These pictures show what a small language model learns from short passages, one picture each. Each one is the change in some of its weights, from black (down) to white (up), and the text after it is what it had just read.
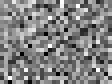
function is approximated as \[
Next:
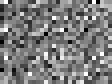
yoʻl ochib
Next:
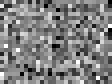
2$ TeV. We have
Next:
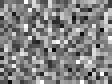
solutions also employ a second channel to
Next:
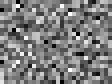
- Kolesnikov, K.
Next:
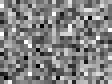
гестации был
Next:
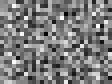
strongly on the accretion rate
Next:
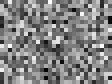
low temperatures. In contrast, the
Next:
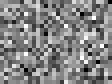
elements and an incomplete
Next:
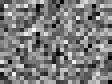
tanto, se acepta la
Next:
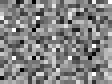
nas formações naturais e
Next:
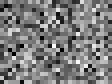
extinction A$_v$
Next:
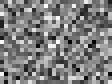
entanglement. In 2009, T.
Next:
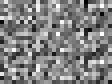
ularning bilim olishga
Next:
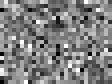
satisfy a fermionic algebra,
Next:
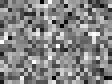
defect clusters. In the
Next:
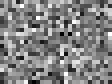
located at the momenta
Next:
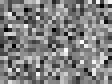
to a competition between the
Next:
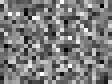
X-rays are optically
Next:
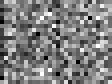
yil 1 yanvar holati
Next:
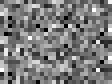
It was previously remarked by
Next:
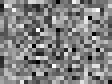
ham tabiat faqat
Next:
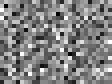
имеющие различный
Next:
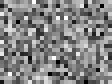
AO correction has taken place.
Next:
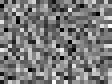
Courbin, F.,
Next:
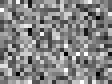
fact that this formalism leads to zero
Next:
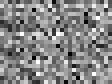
edilen bulgularla
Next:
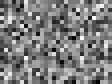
ва психикасининг
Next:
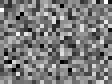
\noindent Let us rescale
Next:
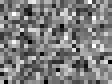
O. Bertolami ,
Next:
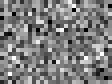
and $l$ is the orbital
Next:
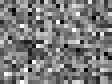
em seu ambiente familiar,
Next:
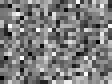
M. "Poder E
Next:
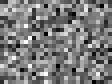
atomic arrangements are possible in
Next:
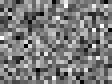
o aprimoramento de
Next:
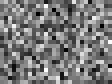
of Statistics, University
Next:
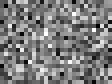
hast du es als Public
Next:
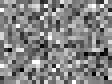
State} where pressure is
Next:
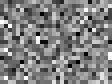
Дрижак В.
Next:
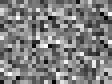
approximately equal to the control radius of
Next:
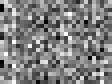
azokat, akik
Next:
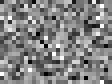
beriladi. Bunday
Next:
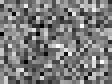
ta'siri, uning
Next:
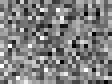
o'quvchilar yordam
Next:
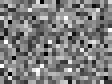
imkoniyati va davr talabi
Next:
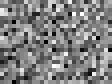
design verification against the power aspect
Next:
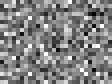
xorijiy tadqiqotchilar
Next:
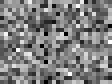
the angles are inconsistent
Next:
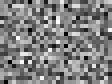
for sufficiently long time. Here
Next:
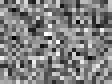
uma indagação sobre “O
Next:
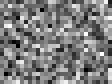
(Transportes e
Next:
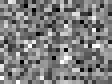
max poolingot
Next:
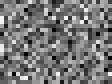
распаду. В
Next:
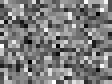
the Mn spin preparation.
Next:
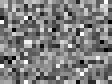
importance for the experimental investigations
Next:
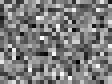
de l'entreprise puis
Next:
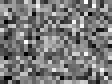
data of uncensored speech
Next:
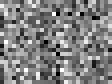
simulations and the lack of convergence
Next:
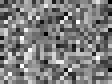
та операційні
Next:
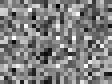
electrons are explicitly correlated, are still
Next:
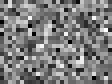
pedagógica de seus
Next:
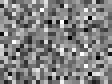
uchrashlari aniq.
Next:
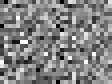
| National self-citation |
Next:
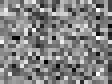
and that which arises because there
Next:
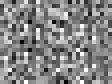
via an explicitly or implicitly
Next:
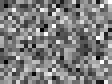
maqolada o'zbek
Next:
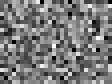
torna possível a emergência
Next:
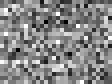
and will be disrupted more
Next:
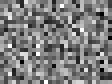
of the arrival directions of
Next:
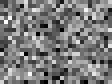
дали согласие
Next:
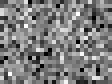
potential is always positive, there is
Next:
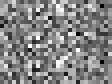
large amount of momentum and energy input
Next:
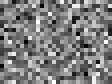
uma pomba simboliza
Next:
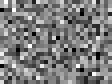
nafasi ro'y
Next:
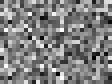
show that the measured kink
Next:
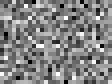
qiladi. Yuzlab
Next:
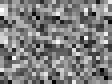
be applied before and after the central
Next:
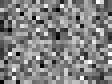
проекта «В мире
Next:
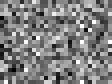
a factor 100 and Furthermore leads to
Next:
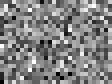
dashed curve) cases. The angle
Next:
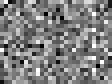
zbirko primerov rabe
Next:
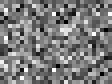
very poor absorbers and
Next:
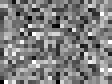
Wills Physics Laboratory
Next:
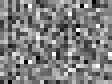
*PCR* was calculated
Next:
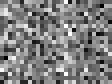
that the onset of transverse
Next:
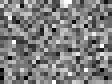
ground floor of the
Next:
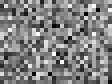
ta‘lim tizimini 2030
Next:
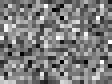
PhD Thesis, University of
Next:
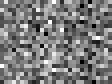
viewing angles based on a
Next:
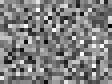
to large-scale personalized
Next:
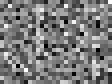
worden ontwikkeld in
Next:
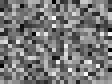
- ASI, Via del
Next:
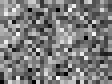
enlarged, and
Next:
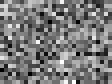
is the energy-momentum
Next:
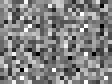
modality in terms of accuracy and
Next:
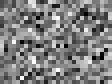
regime. The SCT provides a
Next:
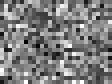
the fermionic fields, as
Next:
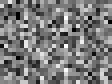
las distintas regiones del
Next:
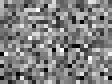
Turbulence plays a
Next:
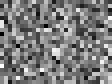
e temporale \`e,
